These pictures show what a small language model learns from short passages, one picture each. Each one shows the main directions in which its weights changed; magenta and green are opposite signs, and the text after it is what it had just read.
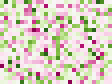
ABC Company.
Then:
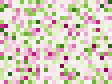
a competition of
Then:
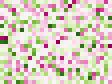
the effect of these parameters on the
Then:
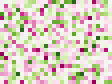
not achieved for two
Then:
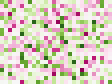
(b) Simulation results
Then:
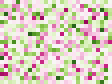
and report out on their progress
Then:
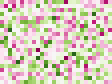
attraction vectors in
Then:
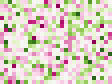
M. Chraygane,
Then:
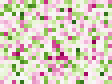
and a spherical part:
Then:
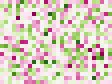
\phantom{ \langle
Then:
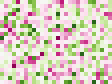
directions we can map
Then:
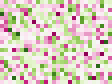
(Source 6) are found
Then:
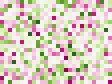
incorporate the full
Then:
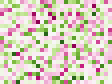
that other lifestyle and
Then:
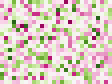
of test instruments.
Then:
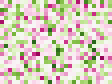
be incorporated, and
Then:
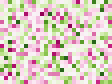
Evans et al.
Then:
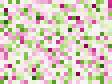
obtained through the deployment
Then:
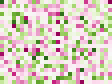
associated click or an action
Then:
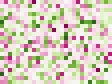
takes about 0.5
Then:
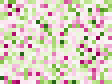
\approx \epsilon \left(
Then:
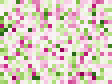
In such a model the wind
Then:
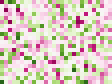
squeezed state
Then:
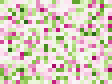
human face in while
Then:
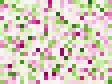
does not lie within the
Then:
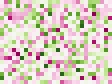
with better service and
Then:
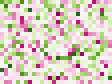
is the spatial dimension).
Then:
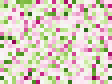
can improve the image
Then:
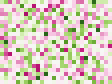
from other studies suggest that low
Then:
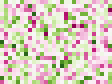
elements is summarized
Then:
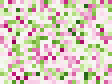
general "worldwide
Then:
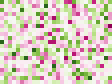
leak in the gas
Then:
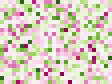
on all time scales, as
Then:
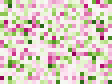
years. Ethical
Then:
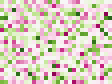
to manipulate the
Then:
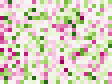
(Swartz et
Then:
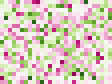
Measures Six
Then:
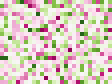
and its consequences.
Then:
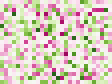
the stable and efficient
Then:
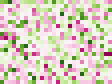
attained the goals
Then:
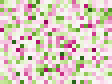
invasive aquatic
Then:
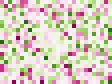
a non-perturbative
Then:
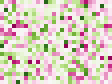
GA- AND
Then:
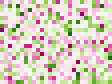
turbulence dynamics ,
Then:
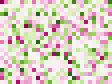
the full bilinear
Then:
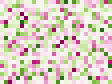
with four gates: the
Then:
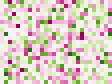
The intramolecular
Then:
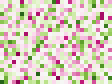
all this creates a number of
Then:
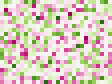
g$ with prescribed
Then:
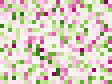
the sections. Each
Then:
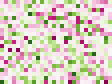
a metropolitan level
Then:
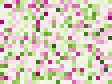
amplify involvement in
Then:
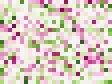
antioxidant activity
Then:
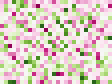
how we modify selected
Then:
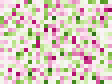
are the zero and the
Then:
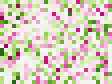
the different dimensions and ask
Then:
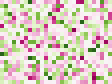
by the practitioner may
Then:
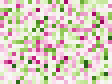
when explanation is via
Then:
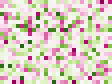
- **Low levels of
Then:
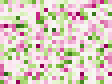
part by The Italian
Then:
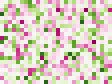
Rajashree Y.
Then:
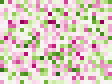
coupling to the pulse
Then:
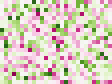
mesons ([$\bar
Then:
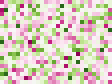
make the commutator of
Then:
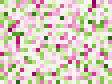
In the above calculation of the
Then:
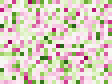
intuition. The
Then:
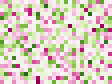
campaigns that
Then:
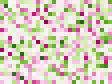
*collative* variables
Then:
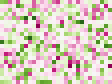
only one peak remains and
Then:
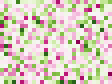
tradition. Four types
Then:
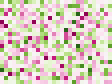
provided simple analytical
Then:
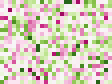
of the equation of propagation
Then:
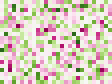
evidence to prove that
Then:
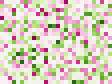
the role of the stress
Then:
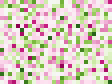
advanced core
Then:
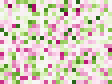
a comprehensive realistic
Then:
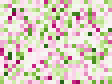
serve the requests, the
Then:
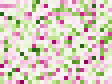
research was supported by the
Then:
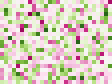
dense matter} (see
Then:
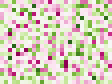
and guaranty
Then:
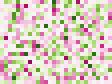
of S-ethyl
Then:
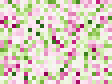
of views, it is
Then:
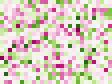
dislocations could be
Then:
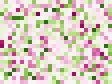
value of the coordinate
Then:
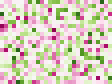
signals received from
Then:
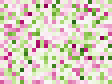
with Freitas et
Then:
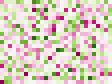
of complexity compared to the
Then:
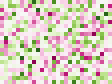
types of diastolic
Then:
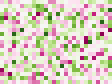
value of air, %
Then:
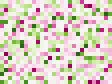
and climate. These
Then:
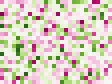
is not optimizing in any
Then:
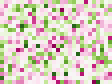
being less prone to
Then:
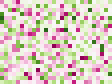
pilot based estimation
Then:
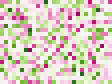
working hours,
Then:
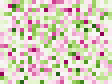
of the cubic fluid
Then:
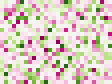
of upbringing and
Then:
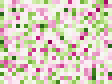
zero-modes which
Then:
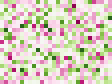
higher M$_{BH}$
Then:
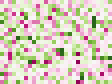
learning more efficient compared to using
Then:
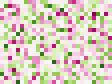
to lower the communication gap
